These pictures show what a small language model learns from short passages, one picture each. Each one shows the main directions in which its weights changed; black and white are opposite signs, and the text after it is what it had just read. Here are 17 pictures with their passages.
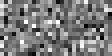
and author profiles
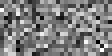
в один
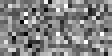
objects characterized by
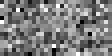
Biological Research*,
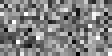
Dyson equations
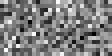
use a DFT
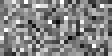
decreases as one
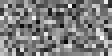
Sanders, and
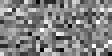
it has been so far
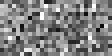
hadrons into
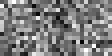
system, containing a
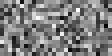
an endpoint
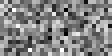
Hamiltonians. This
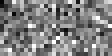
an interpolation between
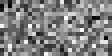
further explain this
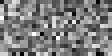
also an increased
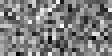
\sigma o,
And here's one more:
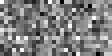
we construct an
